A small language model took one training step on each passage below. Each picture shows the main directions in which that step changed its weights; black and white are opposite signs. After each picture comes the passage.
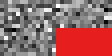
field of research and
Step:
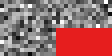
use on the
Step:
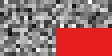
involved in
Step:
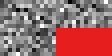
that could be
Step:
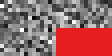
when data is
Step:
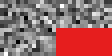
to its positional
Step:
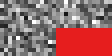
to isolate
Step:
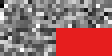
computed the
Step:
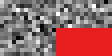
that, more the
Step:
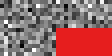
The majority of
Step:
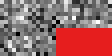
Mo showed
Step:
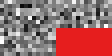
(B) women
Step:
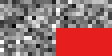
SMD design
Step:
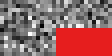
for students as they
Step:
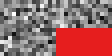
changes to the
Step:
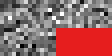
serological analysis
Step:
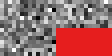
not necessarily
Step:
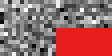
other uses such
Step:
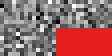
A traditional
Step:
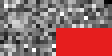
choices with
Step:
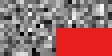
obtained through the use
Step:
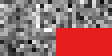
automated tool
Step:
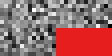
whose instance
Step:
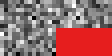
for 2 h.
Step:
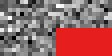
temperature of 121
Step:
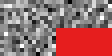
of this process was
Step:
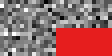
determining the
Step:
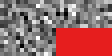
to face the
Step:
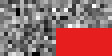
include: needs or
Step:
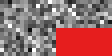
These have been shown
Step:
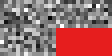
their interests,
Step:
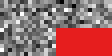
suppress neural
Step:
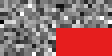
quality education for the
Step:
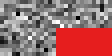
its location
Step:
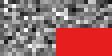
become the
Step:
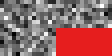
correlation between
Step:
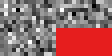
remaining 1
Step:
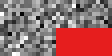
effective communication.
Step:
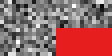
A fun
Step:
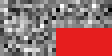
questions and
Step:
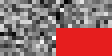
the samples in
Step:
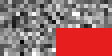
reliable use
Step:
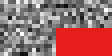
of wise use
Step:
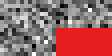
is important for
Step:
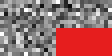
years in a
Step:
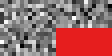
most interesting and
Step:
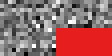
conducted using
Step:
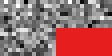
amount of
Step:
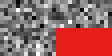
between pure I
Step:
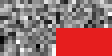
which replicates
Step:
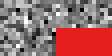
and their processing
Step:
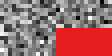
the corresponding
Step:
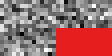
the environment in which
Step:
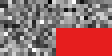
until further addition
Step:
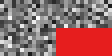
F is the
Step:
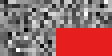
was recommended
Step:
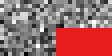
anemia on
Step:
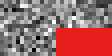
the fact that he
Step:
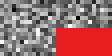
the experiment.
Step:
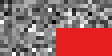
large numbers
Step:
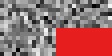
to assess student
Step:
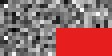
real samples.
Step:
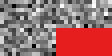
accordance with
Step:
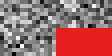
the user needs.
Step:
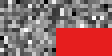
percent of students
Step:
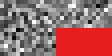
to align
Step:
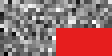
others' standard
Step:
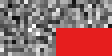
width of
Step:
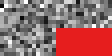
then added to
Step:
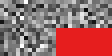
a calcium
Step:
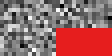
as described
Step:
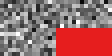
plates of all
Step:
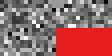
product, to
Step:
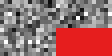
each year.
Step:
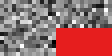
the extent of
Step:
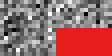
prevalence may
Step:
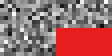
at M6 are
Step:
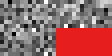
they form a
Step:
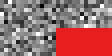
teachers in most
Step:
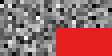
secondary and
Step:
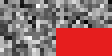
dem jede
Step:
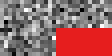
criteria for
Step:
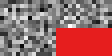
are considered. The
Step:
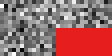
peer pressure
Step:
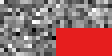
- No
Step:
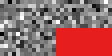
Data will be made
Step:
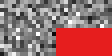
studies conducted across
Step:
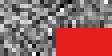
the study may
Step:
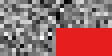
the samples are
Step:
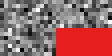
team performance
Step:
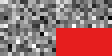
calculating the
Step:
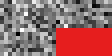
A PN
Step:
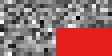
analysis. These
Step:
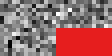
society for
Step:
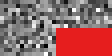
for Processing
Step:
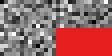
study area in
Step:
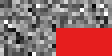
The results obtained for
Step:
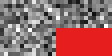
of detected
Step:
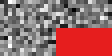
had done the
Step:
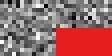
namely the
